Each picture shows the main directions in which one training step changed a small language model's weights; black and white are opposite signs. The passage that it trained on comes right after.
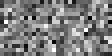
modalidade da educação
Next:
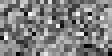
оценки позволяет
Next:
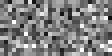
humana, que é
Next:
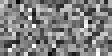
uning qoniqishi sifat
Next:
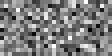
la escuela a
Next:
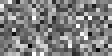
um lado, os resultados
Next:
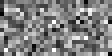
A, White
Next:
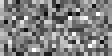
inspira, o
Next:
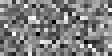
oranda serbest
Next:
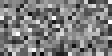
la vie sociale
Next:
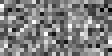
die Inhalte für
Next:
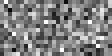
exatidão em
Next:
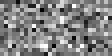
nombre-, se
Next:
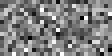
chiqarish faoliyati
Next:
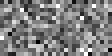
minha vivência na
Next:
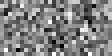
кичик бир
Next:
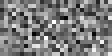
as the basis for
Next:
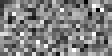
ta'lim jarayonida
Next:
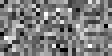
des comptes,
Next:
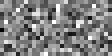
sia Atlantico
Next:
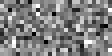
desain rumah
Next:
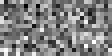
hisoblangan Orol
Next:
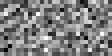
мовами. З
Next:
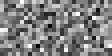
menunjukkan nilai
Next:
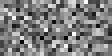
la percepción de la
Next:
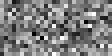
a promoção de
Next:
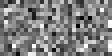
pedagogika fanlari doktori, professor
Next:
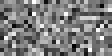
va hajviyalar
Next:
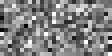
*Director of
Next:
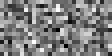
anglash va ularga
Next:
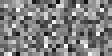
la clase de
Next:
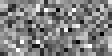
цінності, які
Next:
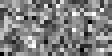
ella tras su
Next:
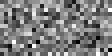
bertujuan untuk
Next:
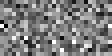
en erreur,
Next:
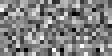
органлари, бошқа
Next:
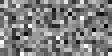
se alinearon con
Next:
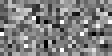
staff of the
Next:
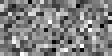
виявленні й
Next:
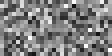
штраф со
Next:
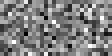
hecho dificultó
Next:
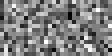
is to find out
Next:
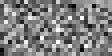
turgan ustivor
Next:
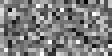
în funcție de
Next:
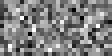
gaz halindeki
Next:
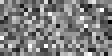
Dengan Hambatan
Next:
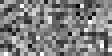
того, в статье
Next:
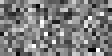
entre ecologia e
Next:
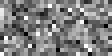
tussen deze
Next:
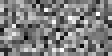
kapacitet u
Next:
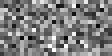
la ayuda de
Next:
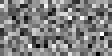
contribution de la
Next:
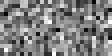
под названием
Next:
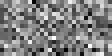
en este caso, el
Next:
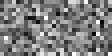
a evaluar el
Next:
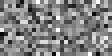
bibliotheken die
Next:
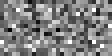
kalimat ini
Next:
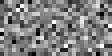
devaluation of
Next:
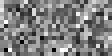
distributed among its
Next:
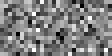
katta qismini tashkil
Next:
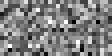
региону стал
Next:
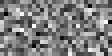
дотримання у
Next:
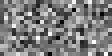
alta junta
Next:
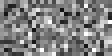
в формировании
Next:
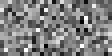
ulushi shu
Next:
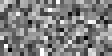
растений и
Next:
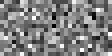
perguntas abertas
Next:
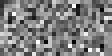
ta'lim texnologiyalaridan
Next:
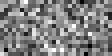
факторы, которые
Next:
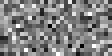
Moura, Ana
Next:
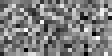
chiqar”, degan xalq
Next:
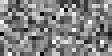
fundamentación suficiente
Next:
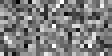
en entreprise,
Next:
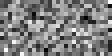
oshirishda bank
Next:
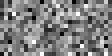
o'quv va
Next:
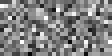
demostrar que
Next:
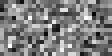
in den Nationalparks
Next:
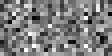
apparaturalarning 90
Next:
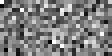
gölgesi bu
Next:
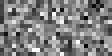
legendas e
